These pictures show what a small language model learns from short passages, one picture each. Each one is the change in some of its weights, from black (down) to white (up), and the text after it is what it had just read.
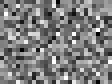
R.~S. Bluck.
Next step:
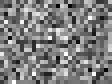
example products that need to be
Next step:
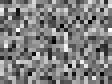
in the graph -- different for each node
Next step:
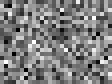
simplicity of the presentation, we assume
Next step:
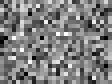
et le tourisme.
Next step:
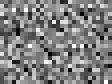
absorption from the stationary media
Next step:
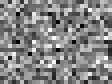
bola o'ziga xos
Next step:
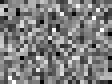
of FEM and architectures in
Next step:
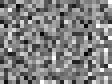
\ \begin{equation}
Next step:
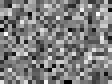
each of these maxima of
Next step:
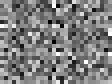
\quad & & \quad
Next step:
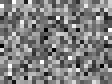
contained in both $H ^ a$
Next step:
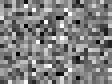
yoğun olduğu
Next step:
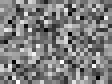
By the fact that the row sum of
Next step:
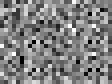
unconstrained minimization problem
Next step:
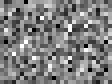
its way to focus at the partition
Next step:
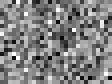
Intersection theorem gives now the inclusion
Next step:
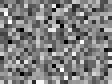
\fg/\fh \to
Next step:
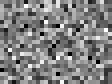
ko‘rib, hayotga
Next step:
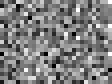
\end{defn} Our main result
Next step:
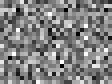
asymptotic divergent behaviour of
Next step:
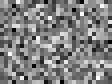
related as a consequence of the imposition
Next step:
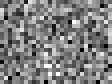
one predicts a 1.4
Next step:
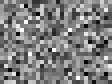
is enough to prove , see
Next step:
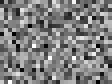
and geometries that can best be
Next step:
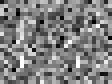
of Kendall's tau
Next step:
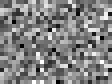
reached by the shortest
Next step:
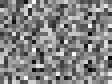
Jadidlar xalqni
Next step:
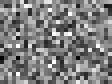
y A. Pagliero,
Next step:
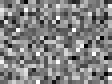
uncertainty estimation when analyzing isolated
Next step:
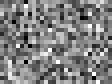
had obtained for the triadic
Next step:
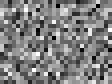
dark matter distributions in the CDM
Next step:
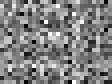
xizmati ishlari bo'yicha
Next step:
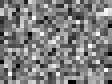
that the HBE component we see
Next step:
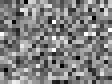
discusses the extension to cover the usual
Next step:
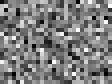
of 0.2. In layer
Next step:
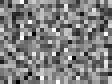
0,\nonumber \end{align}
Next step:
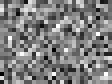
group $A_n$ for all
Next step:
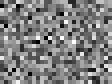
\int_{\vert x\vert
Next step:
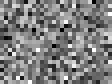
gauge fixing, one arrives
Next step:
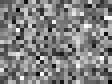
focuses on enhancing two popular
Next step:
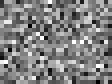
we can keep track of the
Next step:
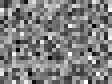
the [16] normality test.
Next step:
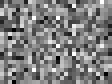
that the RBA reproduces the
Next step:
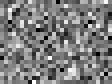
$x\in\Omega$, and
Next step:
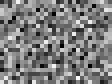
-- the analog of the QED
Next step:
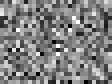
within block A: The access hits
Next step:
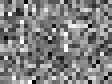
nonzero complex number, and for
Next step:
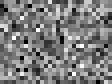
operational issues.
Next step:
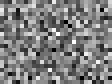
in $E$. Setting
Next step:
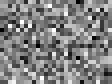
get an exact rate (in the
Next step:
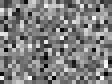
the eigenvalues of $\varphi$ acting
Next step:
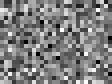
intershell region, TDU
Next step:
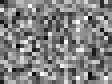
(see Lemma 3.1), and
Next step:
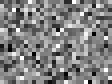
completion list when there is no correct
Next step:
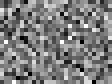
the strength of equilibrium magnetic field. The
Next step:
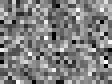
maior número de exames
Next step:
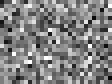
to you in change in the
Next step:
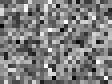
la llegada de los
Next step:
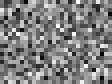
the unique disease-free
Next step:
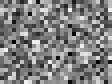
potrzebne. -
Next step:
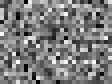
it has to be monitored.
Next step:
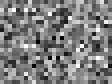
norm of the field cannot be always considered
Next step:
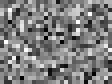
$R$. We have considered a general
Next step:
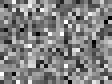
motions $W^1,
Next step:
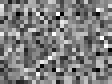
di tengah persaingan
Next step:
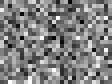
panel we study the influence of different initial
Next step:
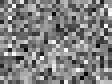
} \newcommand{\bpr}{\noindent
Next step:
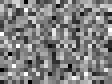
components. The first term is a
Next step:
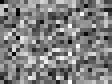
of a duality relation closely related
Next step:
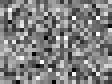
$ F/E $ such that $
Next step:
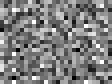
que son de la preferencia de los
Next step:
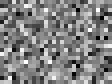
nizolari koʻpincha
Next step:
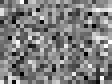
13 & Service b
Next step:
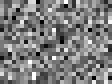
structure to develop. Instead, we
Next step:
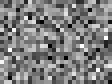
which is the closure of a
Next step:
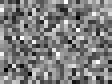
Prüfungen oder
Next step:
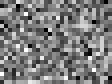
\mod m_i$. Following
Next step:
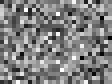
levels are able to retain them,
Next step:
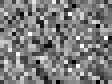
The code is based on the up to
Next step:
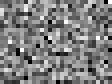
guide for coaches].
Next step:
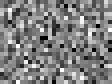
$X$. The proper transform
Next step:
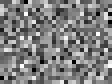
related to $q$-Stirling
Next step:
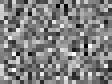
string tree networks has been investigated
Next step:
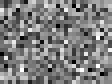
the percolation threshold), and if
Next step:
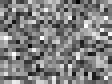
deje de ser tratada como un
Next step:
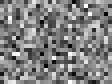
for any p-minimal structure on
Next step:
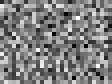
from the identified set of parameters at each
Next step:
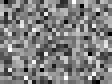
$\Gamma_2$ stands for
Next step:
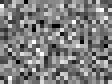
respectively. \par We begin, by
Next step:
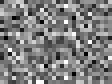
%causing, % for
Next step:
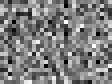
da contagem (80 pacientes),
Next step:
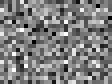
2023, nacionalizar parte de sua
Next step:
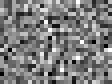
es decir ¿Qué
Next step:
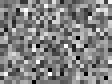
work investigates a slotted
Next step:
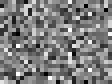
José Augusto
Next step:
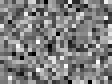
Let $f: G\to
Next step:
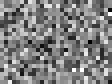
now also be expressed in Planck
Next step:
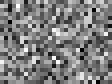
shown explicitly in Fig.5 and are
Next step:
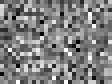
field, we abstract the Cooper
